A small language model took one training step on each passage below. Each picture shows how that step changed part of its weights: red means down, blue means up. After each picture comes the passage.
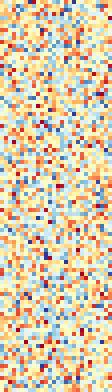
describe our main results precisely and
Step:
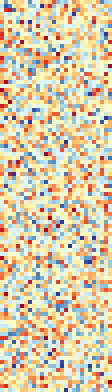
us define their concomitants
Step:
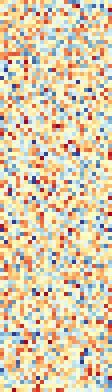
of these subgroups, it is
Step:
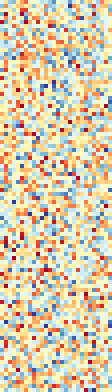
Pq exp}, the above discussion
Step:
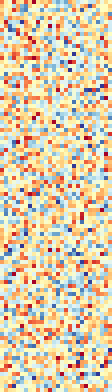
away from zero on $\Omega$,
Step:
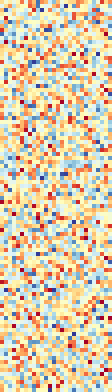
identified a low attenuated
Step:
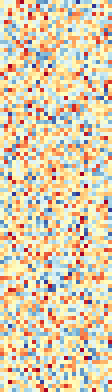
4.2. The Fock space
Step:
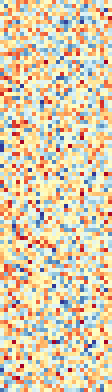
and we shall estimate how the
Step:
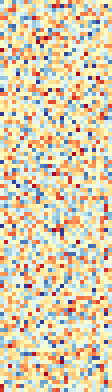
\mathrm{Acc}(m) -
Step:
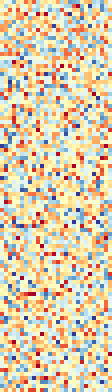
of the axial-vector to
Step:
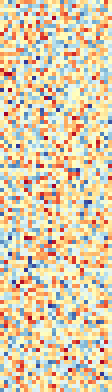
in one of the following ways:
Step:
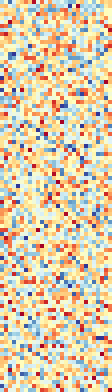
direct sum of 3 connections for
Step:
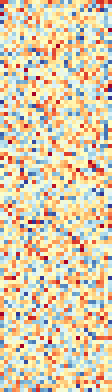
junction microchannel
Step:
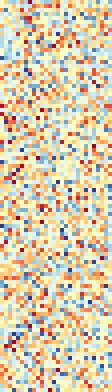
\Big\rceil =
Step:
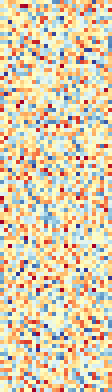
an infinitesimal amount of
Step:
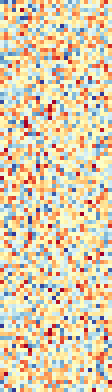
The first term captures the
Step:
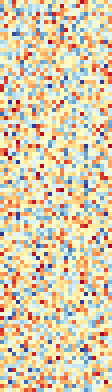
response to CMEs and
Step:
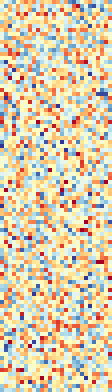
of the surviving subgraph of
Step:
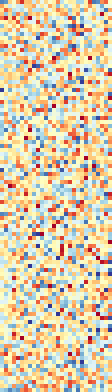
$h$ is symmetric and satisfies
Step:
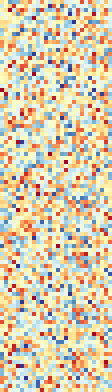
f_M + P_\theta
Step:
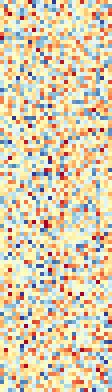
posterior and predictive
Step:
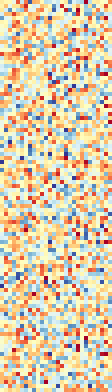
Section \ref{sec-sing}, we
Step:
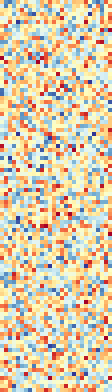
Laplace resonance and a
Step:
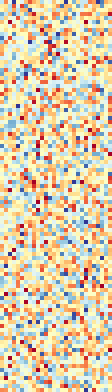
YONG YANG,
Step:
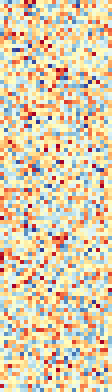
well-known that for fixed
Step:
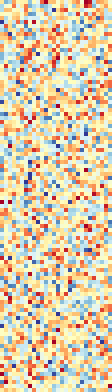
bracket is based on one
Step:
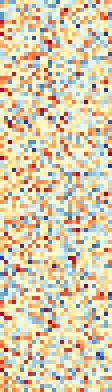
for the smallest sample
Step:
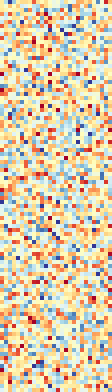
a state in our rolling ball
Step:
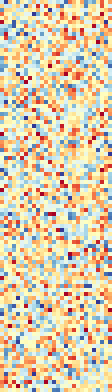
\end{Thm} Let us assume
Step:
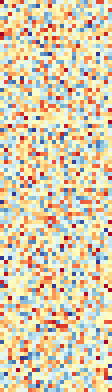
becomes a first interesting
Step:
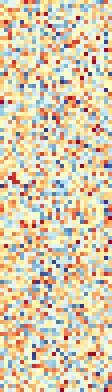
for a suitable polytope
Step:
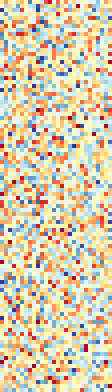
initial value problem is not. A less
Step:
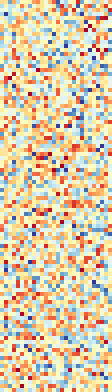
factor of the suspension of measure
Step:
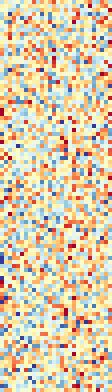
When we need to emphasize in
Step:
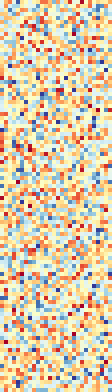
respect to the poles to obtain
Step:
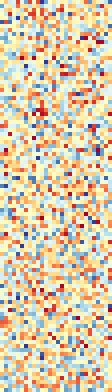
clear manner. However,
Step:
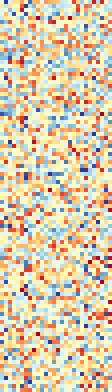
Nature \textbf{418},
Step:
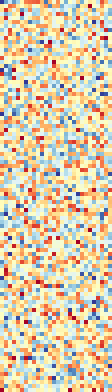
\qquad \mathbf{Z}$ defined
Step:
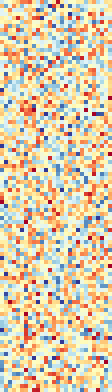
t)\) can be obtained by
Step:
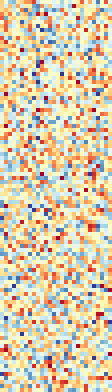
convergence, in a certain
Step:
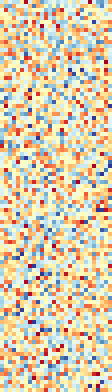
gases, every boson is
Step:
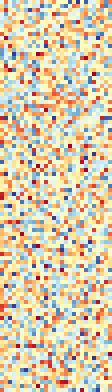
modeled as a cyclic
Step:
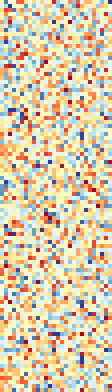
Its behavior is
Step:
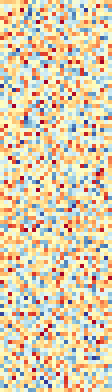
A nine port Ethernet
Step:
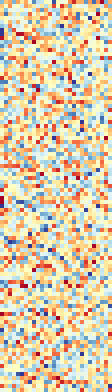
of any pet animals.
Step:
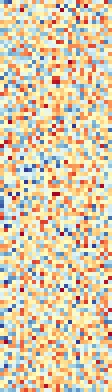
While a considerable number of
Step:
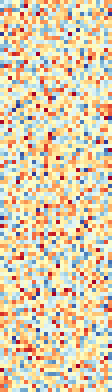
is bijective then the relation
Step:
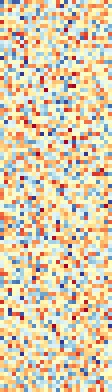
\alpha Y_* A^{\top}+\alpha
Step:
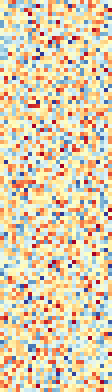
to overexpress,
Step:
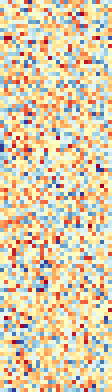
point formulation, we approximate
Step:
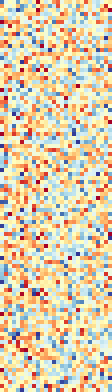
is the trivial fact that the
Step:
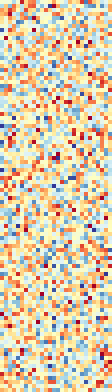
The conditions \eqref{(20)} and
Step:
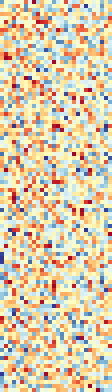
to these two sequences, we can
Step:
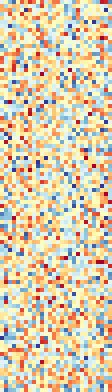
}$ \textit{be the
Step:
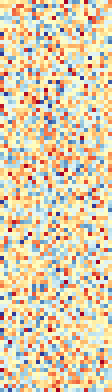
but encounter notable
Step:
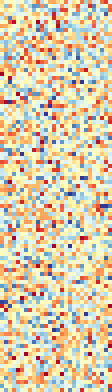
standard deviation) $R$ =
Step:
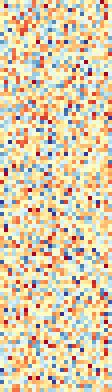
giving a monad morphism $S
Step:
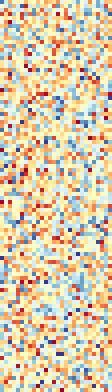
is set by the (inverse)
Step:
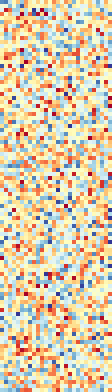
is described by the Landau
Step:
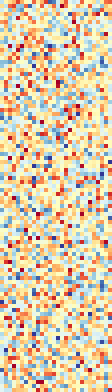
system of coupled equations is obtained
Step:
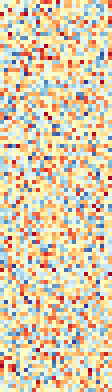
transformed Poisson equation gives
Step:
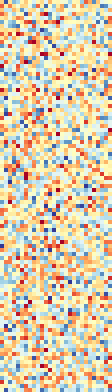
1$MeV$. The main
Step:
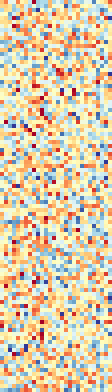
random graph, the edges can
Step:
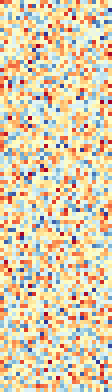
cellular automata called
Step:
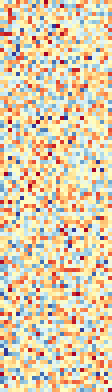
reduction techniques. The
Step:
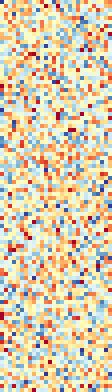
\ref{lemma3} we can
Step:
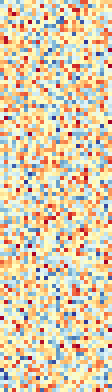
time that this problem can be analysed based
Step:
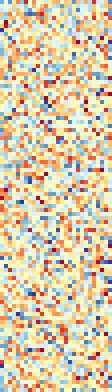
has begun to develop
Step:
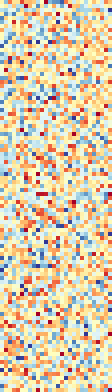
ARP issues in
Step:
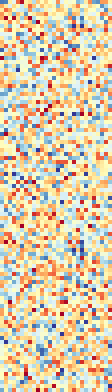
$C$ can be given explicitly
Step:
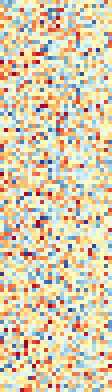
gas temperatures $T =
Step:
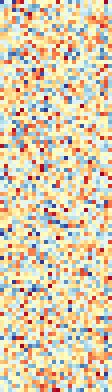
The series elements belong to the
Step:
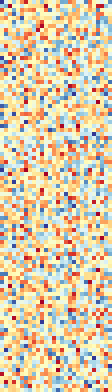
\in \N$, we have
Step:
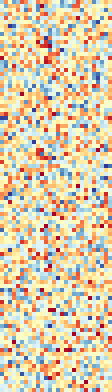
a $\ZZ/m$-grading
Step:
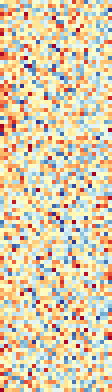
orange and cyan
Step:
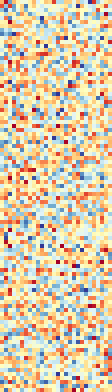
by the $\alpha$-orbit equivalence
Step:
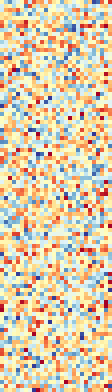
write $\overline{A}_{\theta
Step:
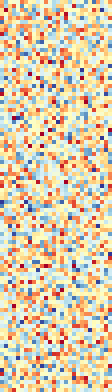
incident plane wave,
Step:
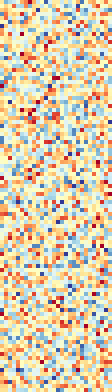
B^R\vert)$$ where
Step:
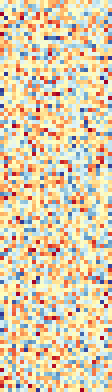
mass range, is to be
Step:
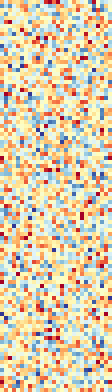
hardness of sampling the
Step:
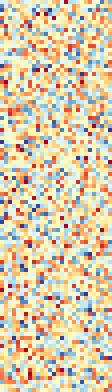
of leading hadrons in the
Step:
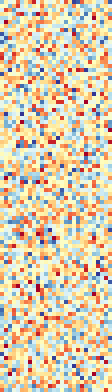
can be simplified further to
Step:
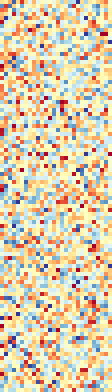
maps. This argument can be
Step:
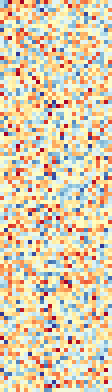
meeting and the satellite
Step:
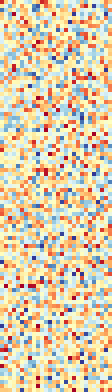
bundle map $\rho^{\theta} :
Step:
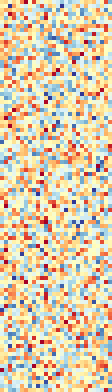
be a cap, lying on some
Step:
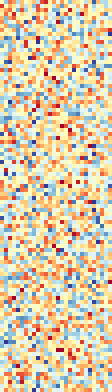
system plotted as functions of the
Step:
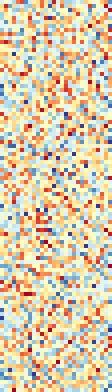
It also considerably reduces the
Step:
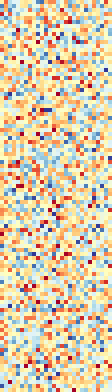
``$\Leftarrow$'' assume
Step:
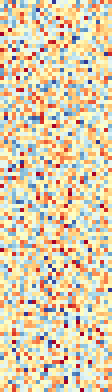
Lie theoretic interpretation of the
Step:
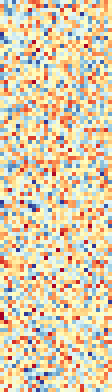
variables were significant only in one
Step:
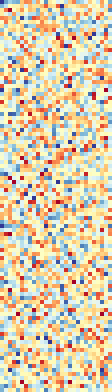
= \dim\left( \ker
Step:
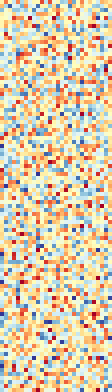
algebras can be found in
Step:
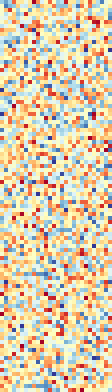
be pushed by the reflection
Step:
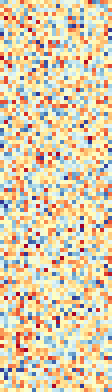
$A$ increases with the
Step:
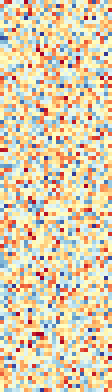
sensitivity analysis showcases the
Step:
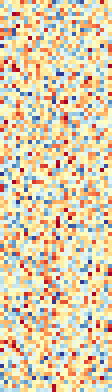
steps onto this class of
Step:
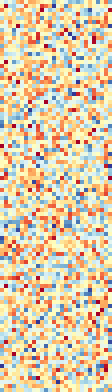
In this theorem it is possible to consider
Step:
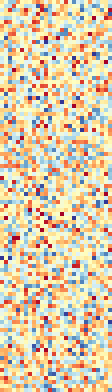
of further interest because it
